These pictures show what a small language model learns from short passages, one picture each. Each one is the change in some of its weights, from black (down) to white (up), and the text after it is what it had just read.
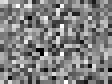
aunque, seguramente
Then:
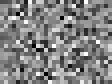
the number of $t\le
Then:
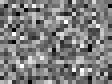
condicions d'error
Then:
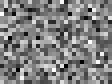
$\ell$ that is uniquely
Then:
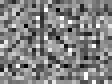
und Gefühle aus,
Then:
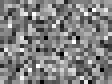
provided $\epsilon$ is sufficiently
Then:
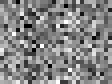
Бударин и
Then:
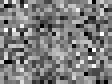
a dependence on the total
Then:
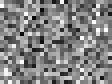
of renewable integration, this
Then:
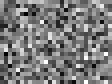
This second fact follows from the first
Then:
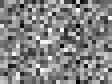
the lattice of the ideals of
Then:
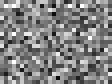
principales de la posible
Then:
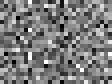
last statement follows from the equality
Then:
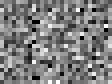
Bezugsort des
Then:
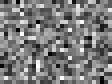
90]. Все эти
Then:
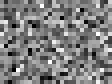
relational signature. If this
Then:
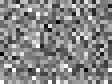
felicità di
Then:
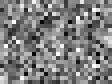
Let $A$ be an irreducible
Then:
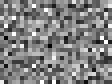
\text{The coefficient of
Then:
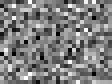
\exp (\kappa x)
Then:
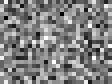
the choice of $d^*$ is
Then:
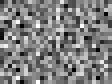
menginginkan bahasa
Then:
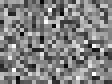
of $R(\alpha)$ over
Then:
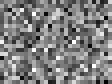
it follows that $AB$ has
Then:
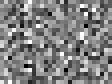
jovens, com uma
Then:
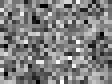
and adolescents with
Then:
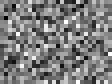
we may telescope the
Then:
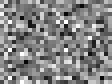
четкого решения
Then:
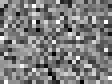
variables d'un entrelacs
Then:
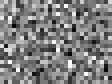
will be responsible for data
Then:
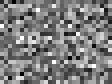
процедур управления ---
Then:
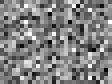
revisión detallada de
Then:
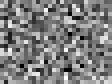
analyze and embed on real
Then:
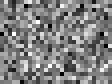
with the subset \[ Z :=
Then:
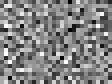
Educational Research. 2002.
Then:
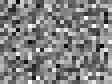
tilida qo'llanishini
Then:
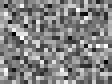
xonlik, asosan,
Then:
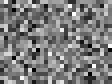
$N$ particles. Then
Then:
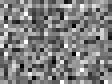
Efficiency in Housing and
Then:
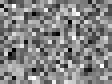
\left. +(\lambda
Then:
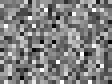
of Power Systems Computation
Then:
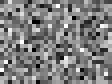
needs to use the fact that
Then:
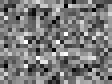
from left to right across
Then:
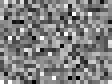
up-split fulfilling
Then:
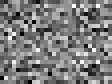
TiHo zu den nicht
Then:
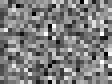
some extra moment conditions for the stochastic
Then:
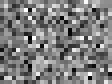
arkonlarini hurmat
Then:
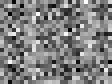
vehemència i
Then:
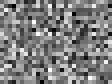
Beschuldigung nicht
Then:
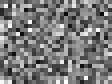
in the NM-NLS
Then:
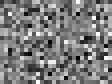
va mug‘xonalarni
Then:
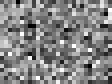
на лопатки, а
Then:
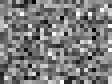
is a way to help
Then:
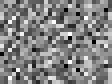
Positive graphical ends
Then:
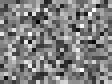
and for every model ${\mathcal
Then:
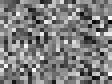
$x_k$ and
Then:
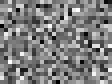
have asymptotic expansions as $n
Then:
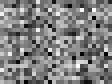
на улицата на
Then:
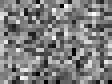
be chosen freely, with
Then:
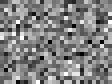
21 yang merupakan
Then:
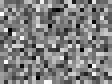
$\res_e \omega $
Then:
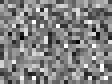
- Parcerias e Meios
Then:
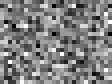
Kenntnis keinen
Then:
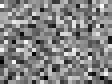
до потребителей.
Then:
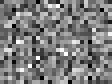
reasonable assumptions. First, we
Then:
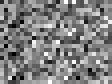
Am Wochenende
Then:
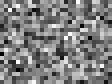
gave (implicitly)
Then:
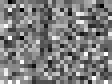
Next, with the first
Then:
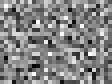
houtaankopen en
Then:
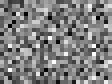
\par {\bf Claim
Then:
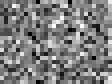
cliques. We choose
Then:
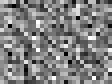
по наукометрии
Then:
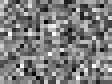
as the largest $p$
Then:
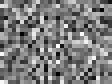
estos profesionales de un
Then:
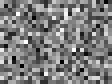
and $X'$ have isomorphic maximal
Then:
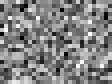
\end{theorem} In a
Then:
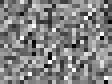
\\ The resulting graph $G$
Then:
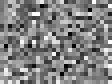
is, the nodal vectors
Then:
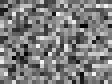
bilan asoslanadi. JRC
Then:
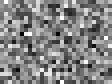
de processamento, estoques
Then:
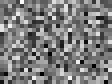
partition of $A^{(k)}$
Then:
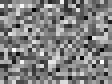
the coverage control problem given in
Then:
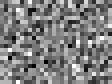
a result, the flow is
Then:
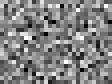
interior point $c^0
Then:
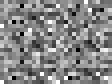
eso no deja de ser
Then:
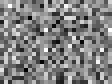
de observación a clases
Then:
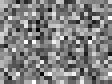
to $t_j$ in
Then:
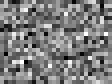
ta'minlash hamda ular
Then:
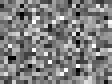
são apresentadas pela tabela
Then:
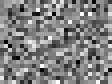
to the corresponding order of computing the
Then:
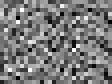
doktori (PhD) Toshkent
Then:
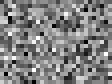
bo‘lgan 7-variantda
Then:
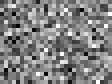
la littérature
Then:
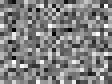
ham o'z ichiga
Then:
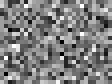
the unit circle in the complex plane
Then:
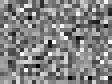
{\it has} been used in
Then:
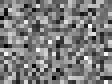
Strongly Almost
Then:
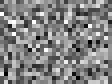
Hugo Siqueira
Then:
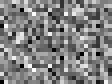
obtained by using similarity variables
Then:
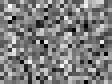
con aprendizaje permanente. Por
